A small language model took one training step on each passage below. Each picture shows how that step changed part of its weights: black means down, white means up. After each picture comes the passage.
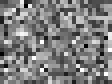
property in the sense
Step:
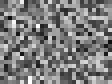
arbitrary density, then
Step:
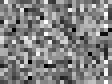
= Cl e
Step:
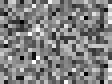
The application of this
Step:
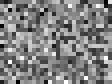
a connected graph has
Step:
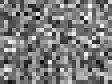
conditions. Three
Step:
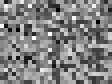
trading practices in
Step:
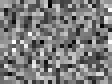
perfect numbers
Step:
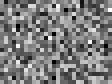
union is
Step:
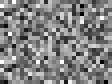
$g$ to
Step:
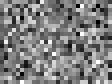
called {\it
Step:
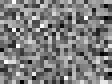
is clear that
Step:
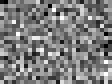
structure (that are
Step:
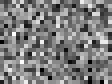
and sequences
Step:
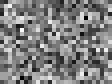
generalized hypergeometric
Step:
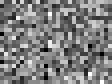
is represented by
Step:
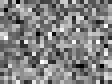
research will play
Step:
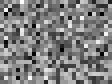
Better material
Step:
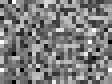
et al.
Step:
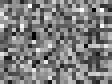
can see consistent
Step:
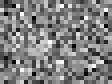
history and
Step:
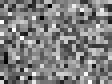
to approximate any
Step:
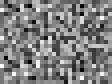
$n$ between
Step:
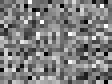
matrix $\Theta$,
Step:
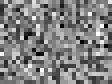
in processed food
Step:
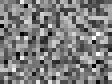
image from which
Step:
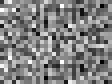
$L$ by
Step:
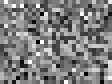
the Green function
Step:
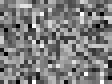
of the polynomial
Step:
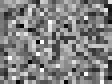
the fixed point
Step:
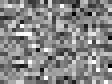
replaces the previous
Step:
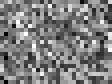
of the serum
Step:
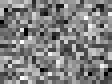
linear combination of
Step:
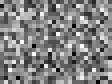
seize new
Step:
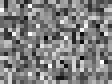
if $a
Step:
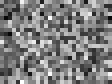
are presented based on
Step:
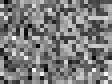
string of
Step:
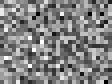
lost by
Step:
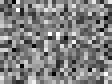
Science \&
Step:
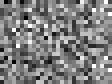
is a minimally
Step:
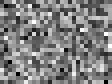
there are two
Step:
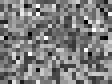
second flow commuting
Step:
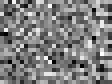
to wasted
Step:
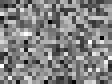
under the Digital
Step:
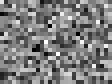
we can apply Theorem
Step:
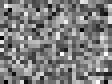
and assume that all
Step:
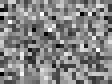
collected in a
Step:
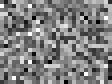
The strong and weak
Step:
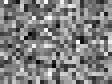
experimental design was
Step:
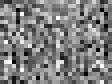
Mathematics and
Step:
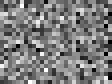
cost of construction,
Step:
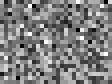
Tran Hue
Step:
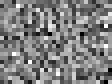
boundary points (see
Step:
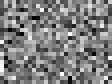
spread of
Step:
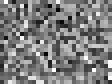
saving both her
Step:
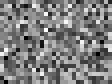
of Cement
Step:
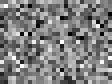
yellow to
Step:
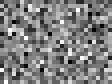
picks up
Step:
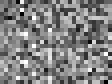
includes the
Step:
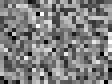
the performance of
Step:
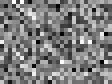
here can shed
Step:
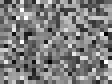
become complex
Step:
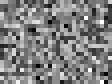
its impact on
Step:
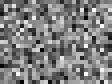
and more environmentally
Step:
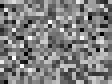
to formalize this
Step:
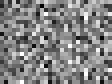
authors mentioned that
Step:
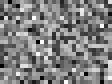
the environment also
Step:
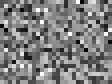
branching point
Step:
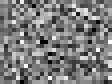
algorithms for our
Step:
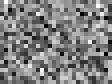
instead, such
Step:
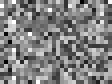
you to open
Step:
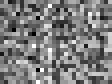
the referee
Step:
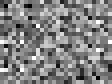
microbiome in
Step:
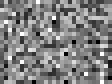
On the other
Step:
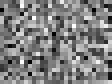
case being done,
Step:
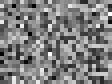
advanced via the
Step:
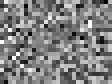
to lung
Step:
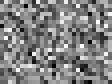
what we obtain from
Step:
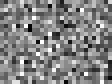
the opposite
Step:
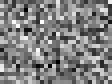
contact time on
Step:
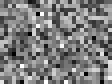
the country.
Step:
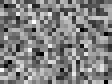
there are only a
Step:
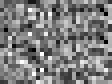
time; the
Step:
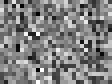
the centre for
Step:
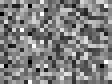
always flows
